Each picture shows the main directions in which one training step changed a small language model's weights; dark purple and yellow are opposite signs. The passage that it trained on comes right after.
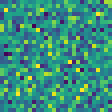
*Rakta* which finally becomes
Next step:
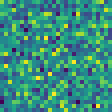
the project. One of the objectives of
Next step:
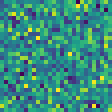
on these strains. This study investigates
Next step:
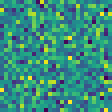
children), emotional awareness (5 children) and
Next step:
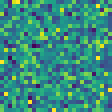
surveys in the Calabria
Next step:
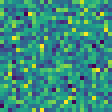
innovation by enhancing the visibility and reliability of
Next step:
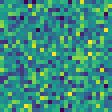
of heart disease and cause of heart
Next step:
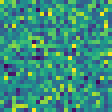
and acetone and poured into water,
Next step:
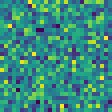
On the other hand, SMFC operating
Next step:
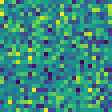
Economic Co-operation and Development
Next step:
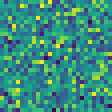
to eradicate the bacteria from the
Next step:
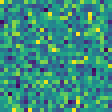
a large number of risks, but in the
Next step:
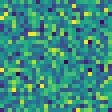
for those users in their contexts
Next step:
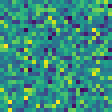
32 smart cities programs with the
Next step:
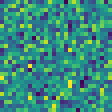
Medical Systems. The remaining authors
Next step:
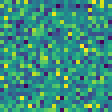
(67)$$ Here, we have proved
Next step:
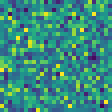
system. Methodology: The study aimed to
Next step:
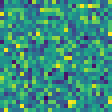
difficult to model. Fully quantitative
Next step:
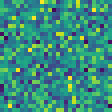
characteristics of cereal-mixed
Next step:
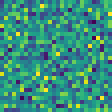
they can automatically learn complex features and patterns
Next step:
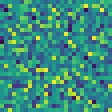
on the behavioral view showing the chain
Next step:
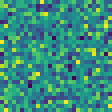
originates from the Greek word
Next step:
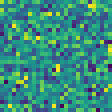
the remaining built environment, the
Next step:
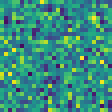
include broadcasting houses,
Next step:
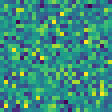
for 3 months). The Kaia App,
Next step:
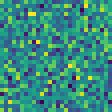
results that user can access GPS data
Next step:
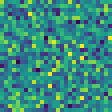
effective and engaging educational experiences.
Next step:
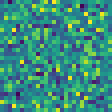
the problem. Truth claim The
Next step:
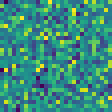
Since the silver fluoride solutions
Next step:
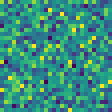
of Mathematics, Gulbarga
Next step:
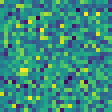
copies of questionnaire distributed,
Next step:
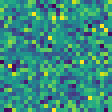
Access control - Analytics, rich
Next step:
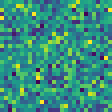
employees. In relation to that, these
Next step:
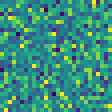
are in concordance with the study The
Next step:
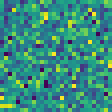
на основі
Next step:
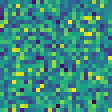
oxygen atoms. The in
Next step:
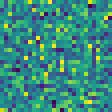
disposal of industrial wastes of
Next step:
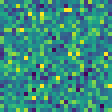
content regarding groups of users preferences and needs.
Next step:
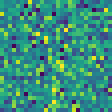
dissolved in acetone was added
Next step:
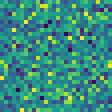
levels of self-efficacy with respect
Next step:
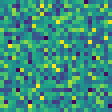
isolated bark Particle wood
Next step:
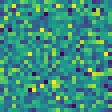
reviews Drug discovery*,
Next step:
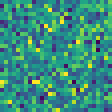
is our everyday experience of language. We
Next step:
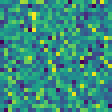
unit above its nominal capacity in order to
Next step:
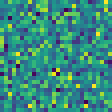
For this, satisfaction surveys can be given
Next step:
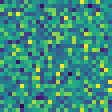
method to draw conclusions. PivotTable
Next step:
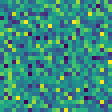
are: price/cost (the ability
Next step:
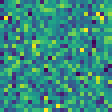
statistics, regression and hypothesis testing using
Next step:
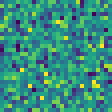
Right of Bank - looking
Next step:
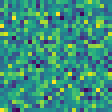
Technical references Project Acronym The
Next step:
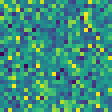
for curing. The specimens were tested after
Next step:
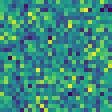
all the computed performance metrics. Moreover,
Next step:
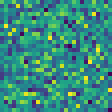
fifty years of progress in development,
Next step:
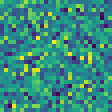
and its technology strategy to standardise the production,
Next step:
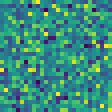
more complete method. Fig. 2:
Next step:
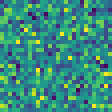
capture molecule. A template free
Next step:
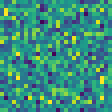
of knowledge circulation among their members. Yet
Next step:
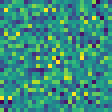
change in India. Climate change is significantly
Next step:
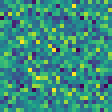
to a downgrading of working conditions for those
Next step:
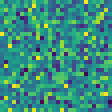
2019. Effects of Gelatin
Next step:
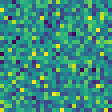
fluid and its components into the solid.
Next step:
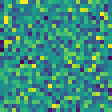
This indicates that slightly more males work
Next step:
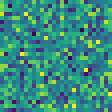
Communal forestland of the area is
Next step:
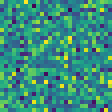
European Region, pharmacotherapy
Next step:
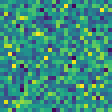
relationship between the tendency of anorexia
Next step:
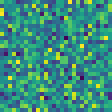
Control; HQC: High
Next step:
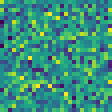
a neutrosophic crisp
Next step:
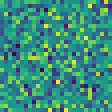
of about an hour in the hospital with
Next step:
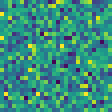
Open pollinated varieties
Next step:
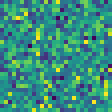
innovation and out-bound open innovation
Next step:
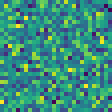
turn they can become good language learners in terms of
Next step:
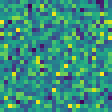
B virus infection, knowledge, practice,
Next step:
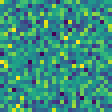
and most widely used model describing the
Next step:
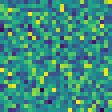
Science Granting Councils
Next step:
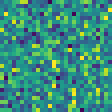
1. for a visualization Levelized
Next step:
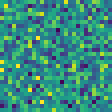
More than 7 to 8 points/m² do
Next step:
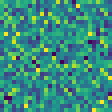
and combined treatment with both drugs on
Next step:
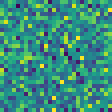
experience process that is performed when a user interacts
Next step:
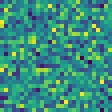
radiation exposure for the patient, but
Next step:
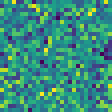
and 1H -NMR spectral
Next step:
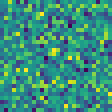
such conditions as measured by the coagulating
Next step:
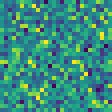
*Matka Boska
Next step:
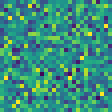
at a lower cost. Implicit
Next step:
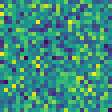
R.A. The use of a
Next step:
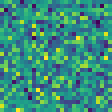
lens and begins to opacify
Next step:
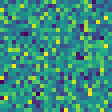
The pre-transplant concentration of
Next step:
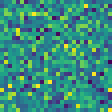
(Table 1), most respondents are familiar
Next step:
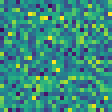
residents”). And there is a sort
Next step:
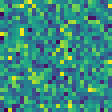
non-negotiated marriage,
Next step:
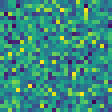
based on the observation that op/op
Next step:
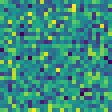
conditions respectively. There is negative relative power activity in
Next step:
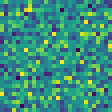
4.6% deemed it
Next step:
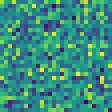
Computational Science and Engineering*,
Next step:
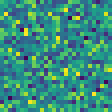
access and also to illiterate and those who
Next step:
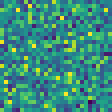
applied. The experiment revealed that treatment T1,
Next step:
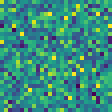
the state into a zone of political
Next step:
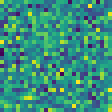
technique for groundwater investigation but has its
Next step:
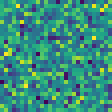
common task for which they needed to seek
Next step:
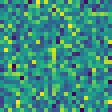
is that the stimulus can be
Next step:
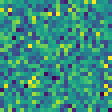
also the presence of absolute poverty
